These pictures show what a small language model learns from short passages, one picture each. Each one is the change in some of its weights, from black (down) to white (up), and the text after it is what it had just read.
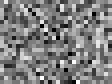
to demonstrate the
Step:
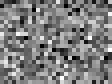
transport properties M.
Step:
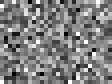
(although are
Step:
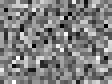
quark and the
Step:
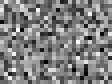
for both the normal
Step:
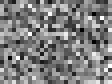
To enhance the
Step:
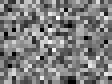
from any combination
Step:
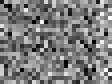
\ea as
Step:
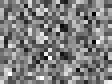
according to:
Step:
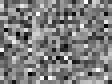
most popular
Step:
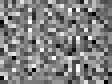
presents an
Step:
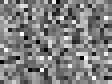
current field includes
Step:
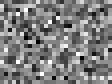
or mean field approaches
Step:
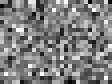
equations stem from
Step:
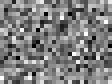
dark counts.
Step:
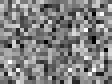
the bearded
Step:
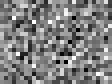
number of photons
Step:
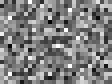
method becomes too
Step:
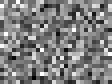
the disk region from
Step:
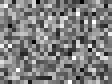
places a strong
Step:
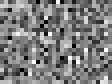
The functions for equations
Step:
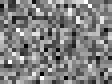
this is the first
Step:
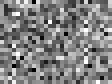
such that the nonlinear
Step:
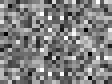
resonances in a
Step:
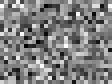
the adjoint field
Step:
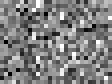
shell gap,
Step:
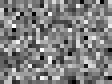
since a combination
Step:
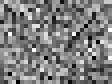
for matter). Here
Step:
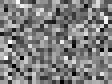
between the predictions of
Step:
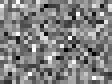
the integrals
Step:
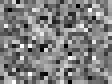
contributes with
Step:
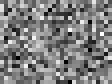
same or less
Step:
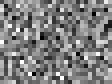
input and the
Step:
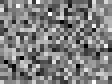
instead of using fixed
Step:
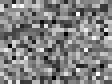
their data at that
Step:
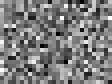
scenario, we consider
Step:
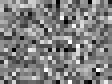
one can also
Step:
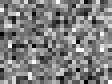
which is related to
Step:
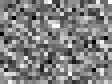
encounter with
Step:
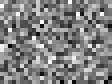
a common size
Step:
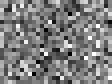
1, and
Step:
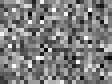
B {\bf
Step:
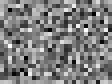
parametrization for
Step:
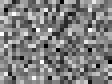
error (in line
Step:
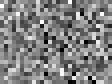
a symmetry breaking
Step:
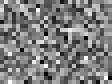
for the partial decay
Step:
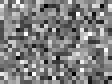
the current density
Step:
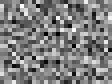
and the magnitude of
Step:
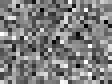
CY} were
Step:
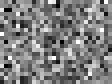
no longer
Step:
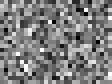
MPI and
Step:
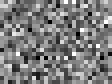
3D spin structure
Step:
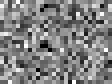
the $z$
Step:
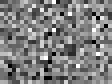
leaves out
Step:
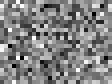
the size of the
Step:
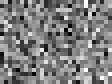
there really is
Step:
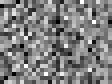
remarks on
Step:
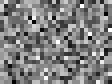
cultural context
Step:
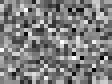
at late times
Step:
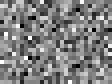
N region. The
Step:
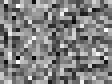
predictive performance.
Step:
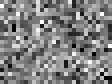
a family
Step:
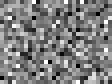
number of WR
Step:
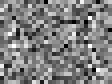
as shaded
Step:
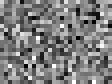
of PZT
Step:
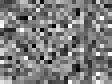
follows. In
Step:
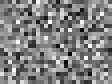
propagating in a
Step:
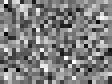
of a representation
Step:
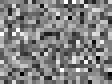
the injection
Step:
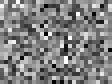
the distribution of
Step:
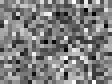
QCPI still
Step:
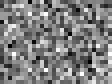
& Program when
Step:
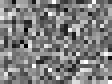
values for the scale
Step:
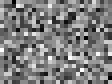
models were computed.
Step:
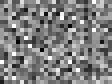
oscillates due
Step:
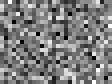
but significantly, as
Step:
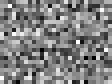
their values. Then
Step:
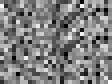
selection has been made
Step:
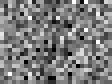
eff}$ and stellar
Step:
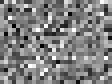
diamond prism
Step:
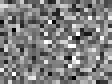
R., Nature
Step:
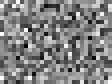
the volume. The
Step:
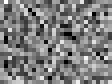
to show that if
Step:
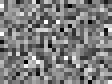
\infty$. In
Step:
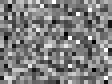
trend as
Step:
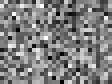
generalized hybrid
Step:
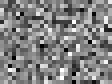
without reference numbers are
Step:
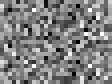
conduction band.
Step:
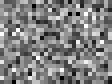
the bond
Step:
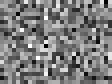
\ee \be
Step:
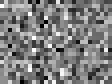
The electromagnetic field
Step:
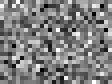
the barycenter of
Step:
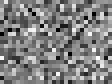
to rapidly
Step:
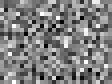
significantly reduces as
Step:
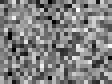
is convex
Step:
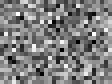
than trees.
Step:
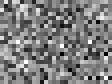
of relative phase,
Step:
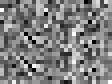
compared to the
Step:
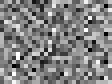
out that the rule
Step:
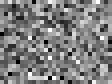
does not exhibit
